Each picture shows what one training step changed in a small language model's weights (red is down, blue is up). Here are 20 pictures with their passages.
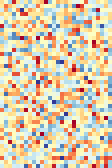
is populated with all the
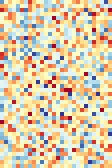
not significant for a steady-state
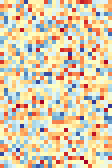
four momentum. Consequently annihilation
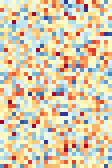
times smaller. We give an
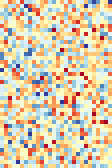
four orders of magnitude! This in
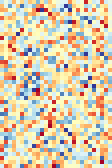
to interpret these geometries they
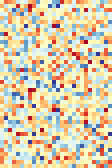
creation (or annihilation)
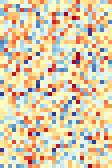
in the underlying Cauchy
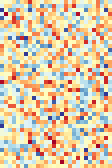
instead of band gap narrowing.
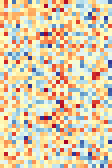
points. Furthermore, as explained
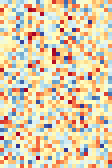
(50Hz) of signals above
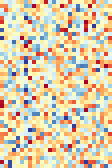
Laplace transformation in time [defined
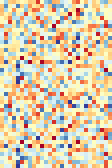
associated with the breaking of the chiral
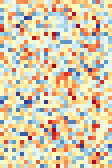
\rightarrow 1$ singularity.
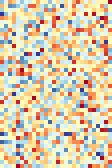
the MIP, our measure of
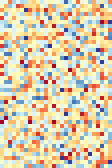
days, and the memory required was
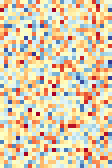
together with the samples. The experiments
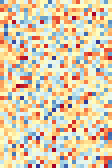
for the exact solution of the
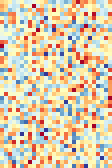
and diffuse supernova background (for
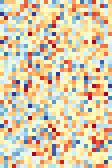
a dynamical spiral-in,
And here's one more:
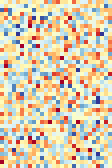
$T_c$ of both
